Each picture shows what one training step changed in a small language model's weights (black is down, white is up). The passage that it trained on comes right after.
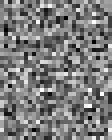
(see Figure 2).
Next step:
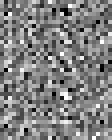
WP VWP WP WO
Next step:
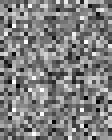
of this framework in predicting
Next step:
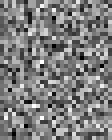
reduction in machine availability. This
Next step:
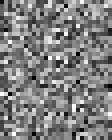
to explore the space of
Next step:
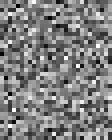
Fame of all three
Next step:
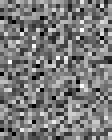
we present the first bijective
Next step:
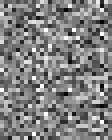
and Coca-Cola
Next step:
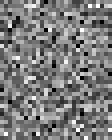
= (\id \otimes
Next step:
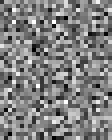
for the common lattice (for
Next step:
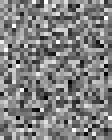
6, of course, the
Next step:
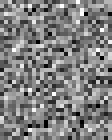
resilient tools for public
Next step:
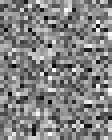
λ_i generalized criteria
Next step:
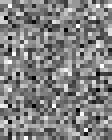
of a finite general unitary
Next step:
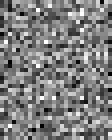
to have cleaner energy
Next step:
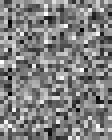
join of $A$
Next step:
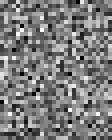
notations by removing chord
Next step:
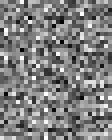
fat, especially the
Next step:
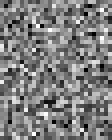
$\klie$ and
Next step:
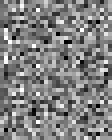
resource allocation, and it
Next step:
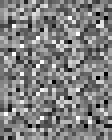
34.48% of participants
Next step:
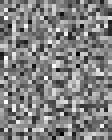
of keypoints along the curve
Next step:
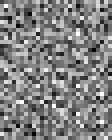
is said to be a
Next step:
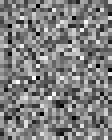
authorship and/or
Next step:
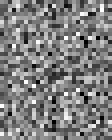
\begin{prop} For
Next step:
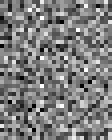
as such this will establish the
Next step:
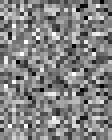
of free groups, this is
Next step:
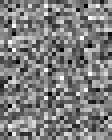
of the biologically active
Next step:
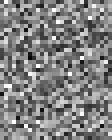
political science, and public
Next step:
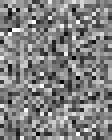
\lambda \times \cdots
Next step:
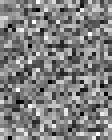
classical Kac' formula,
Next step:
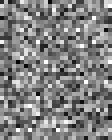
as Spain,
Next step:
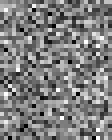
- Insectivores depend
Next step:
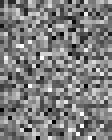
By performing this procedure in
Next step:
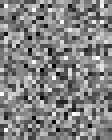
vertices as a polygonal
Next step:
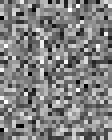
by the non-zero values
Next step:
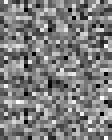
waste, construction, building
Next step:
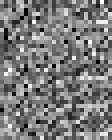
Trincado leg.
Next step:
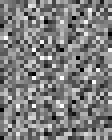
proposed indicators can also be calculated
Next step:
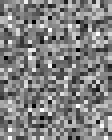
A\nabla R_0
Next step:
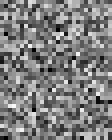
the process of finding solutions to
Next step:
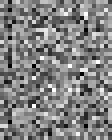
and $i$ we can
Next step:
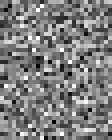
cannot occur. The quantification
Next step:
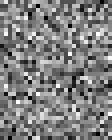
values, the plant could
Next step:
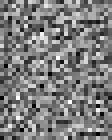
the spine. In
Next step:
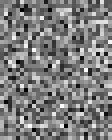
was convinced that
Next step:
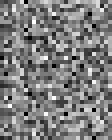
Research and Development in Mathematics
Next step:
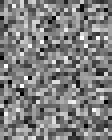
invariance, implies that the
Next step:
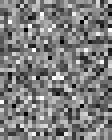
can an imagination
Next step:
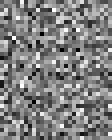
education that is not very different
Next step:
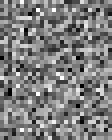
examples, we have that the
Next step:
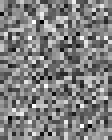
\end{multline} where
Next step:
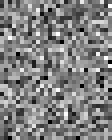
to a dose-dependent
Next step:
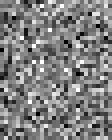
moduli. - The check
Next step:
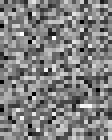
Fragmentation level
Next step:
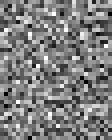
and great explorer, become
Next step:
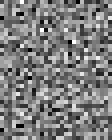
by the singularities in the
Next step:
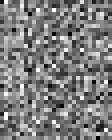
solubility, especially in the
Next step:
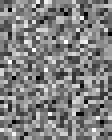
$f$ is flat and
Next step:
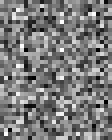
period of six months. 37
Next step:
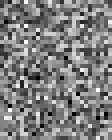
is diffeomorphic to a Euclidean
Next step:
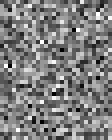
for treatment of problems is also
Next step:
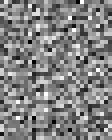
like trans community, trans
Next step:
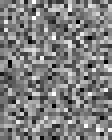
defining integrals in the context
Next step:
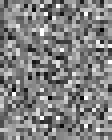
interplay between cutaneous
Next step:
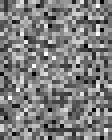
W. Vickers,
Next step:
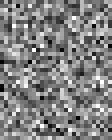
of this method to differentiate
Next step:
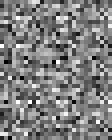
table shows that, gender
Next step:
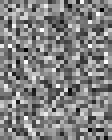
of the negative and positive energy
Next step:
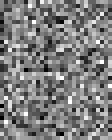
can explain my needs to
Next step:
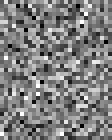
It is this attitude that
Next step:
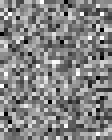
mini-batch of
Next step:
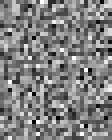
gas hydrate becomes
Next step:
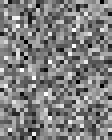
approach to local government control,
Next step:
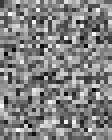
$ with itself, which we
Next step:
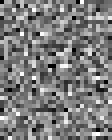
moves from 'A'
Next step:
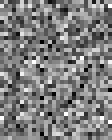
equidistant nets by
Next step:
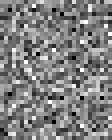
\emph{On uniform and
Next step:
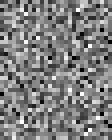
connectedness is a birational
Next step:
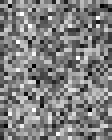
commonly known as “Black
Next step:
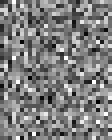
instructors to rule and
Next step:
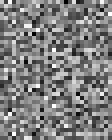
any smooth weak Fano variety
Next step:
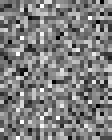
omicron variants.
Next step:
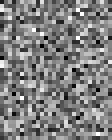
partially supported by CNPq
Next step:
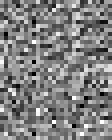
col sep=comma]
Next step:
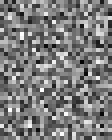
complex interplay between social,
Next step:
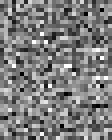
Maintenance PvM
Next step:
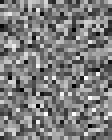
providing a unified treatment and
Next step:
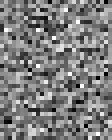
48 people, accounting
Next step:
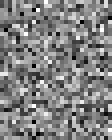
and to toric varieties associated
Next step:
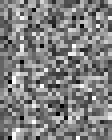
used in the study.
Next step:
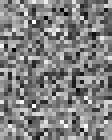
the $T$ matrix.
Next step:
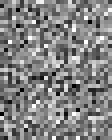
$ \item The maps
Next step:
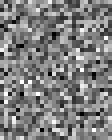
0$$ are isomorphic to the
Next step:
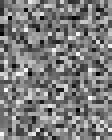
In addition to the lamp
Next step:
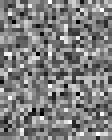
FITS files.
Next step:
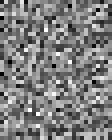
their unions into regular
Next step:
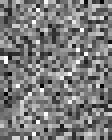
and ether. It was
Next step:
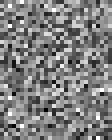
the three HJB
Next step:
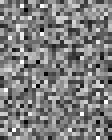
powers. Finally, when
